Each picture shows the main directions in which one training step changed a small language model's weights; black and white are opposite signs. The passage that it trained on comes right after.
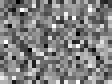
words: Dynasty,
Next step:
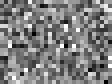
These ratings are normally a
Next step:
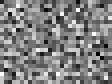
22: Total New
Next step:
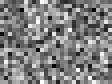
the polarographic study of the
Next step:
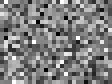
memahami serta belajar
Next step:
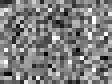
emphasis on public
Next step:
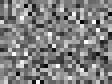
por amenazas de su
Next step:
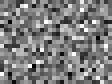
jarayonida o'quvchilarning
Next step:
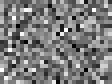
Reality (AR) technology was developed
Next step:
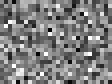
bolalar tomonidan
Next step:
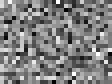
the Protection and Use of
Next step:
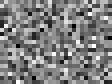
and supports the institution's
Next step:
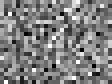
Total response was 76
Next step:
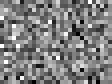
pre-market stage to
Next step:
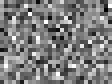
temática y herramientas
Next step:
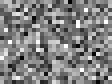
too low or too high levels
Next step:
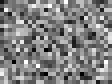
subjective and objective colors in
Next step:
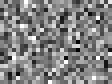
namely methane and
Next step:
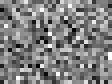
Femoral Nail
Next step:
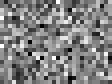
precipitation data, K and potential
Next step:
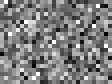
esta forma dirigir la
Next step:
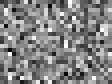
He cannot fly and he
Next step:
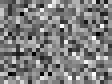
itikad baik.
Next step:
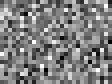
1$ ta band katak
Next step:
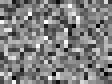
technology for sustainable electrical
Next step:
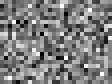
thus contributes to the field of
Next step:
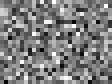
watts (see Fig.
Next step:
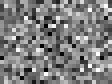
AND VOGESHWAR
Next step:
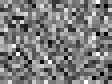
НЭПа как две
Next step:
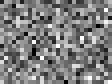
of the solution. W_1 =
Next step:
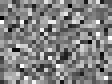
by an extensive range of
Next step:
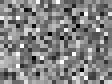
quantifying the risk,
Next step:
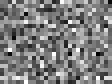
Thunderforest für den
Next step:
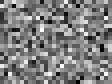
of the paper; she reviewed the
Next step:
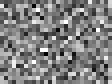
Information related track viz.
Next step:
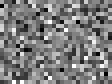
of available tourist facilities in
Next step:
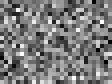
model as international, joint,
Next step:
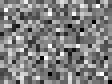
тарбиялаш ва
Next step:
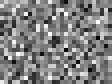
leadership methods for realizing individual,
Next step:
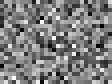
via release of the
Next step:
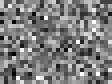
варьирует от
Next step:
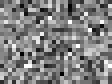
situation is further aggravated
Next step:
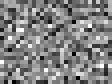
B_2O_3 to form
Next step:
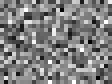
Dual Vocational Training
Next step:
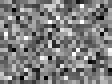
improvement ideas in current
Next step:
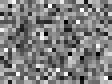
plants back online this
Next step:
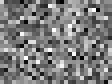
menganalisis respons dari 15
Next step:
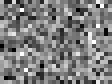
(NWC). The
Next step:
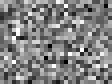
Provide affordable
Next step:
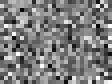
Journal of Wildlife
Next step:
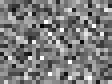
registry was reviewed for a
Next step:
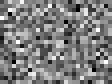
an appropriate solution for other
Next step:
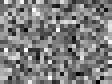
University Medicine Berlin -
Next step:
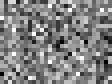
their shelf-lives and were
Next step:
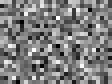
o‘quvchilar konkordan
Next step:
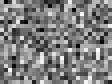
completed, added
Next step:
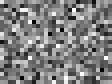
qilish) va oldindan
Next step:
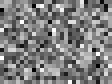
jasur yigitlari
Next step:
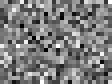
imbalances, and
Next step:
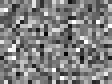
penulis dan lawan
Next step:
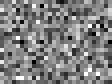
сплетаются в
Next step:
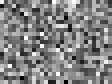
Obr. 1. Mapa
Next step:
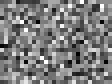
boshlab - G‘arb
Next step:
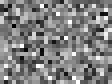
санкциями, с
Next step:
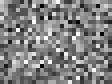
va “ hech kim
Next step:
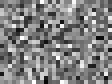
Ruziyeva, M.
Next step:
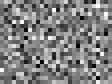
за създавани
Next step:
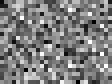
(96), extensions of
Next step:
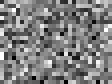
their particle size. DMA
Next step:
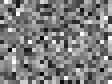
universiteti qoshidagi
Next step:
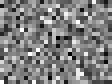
of genes between human and
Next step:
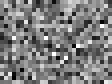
territory to control all the
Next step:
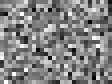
slici 7. Na
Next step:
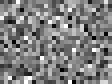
FABRICS FOR
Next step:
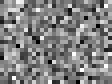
SF). *J Clin
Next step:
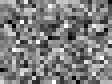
writing complaint
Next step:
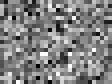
change in academia and we are
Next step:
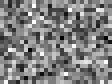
isolated from 1 g of
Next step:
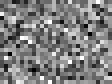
Hungarian Research in
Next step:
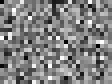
a classificação de
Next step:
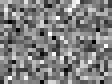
Other eruptive products from the
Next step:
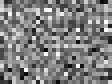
container Different types of
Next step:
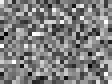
tal manera que permita
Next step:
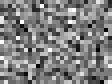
с полимерен
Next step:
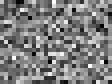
Section VIII. A
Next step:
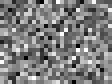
considered to obtain the position of the
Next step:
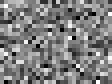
the A_{ij} matrix.
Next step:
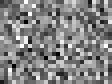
is equal to a double
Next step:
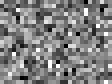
conditions for germination and
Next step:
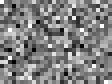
results for the pretrained and the
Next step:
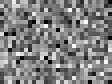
attitude because his young
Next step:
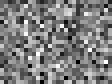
suponer que hay elementos e
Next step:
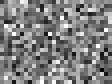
*off grid*, ou
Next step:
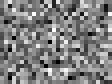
providing a programming interface
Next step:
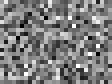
boshqa maqsadlarda
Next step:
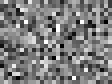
tanlay olish; -
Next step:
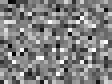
this study, the researcher obtained
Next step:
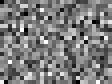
aytganda, “til
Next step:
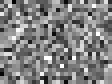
Azerbaijan laboratory
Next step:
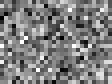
and co-operations with other
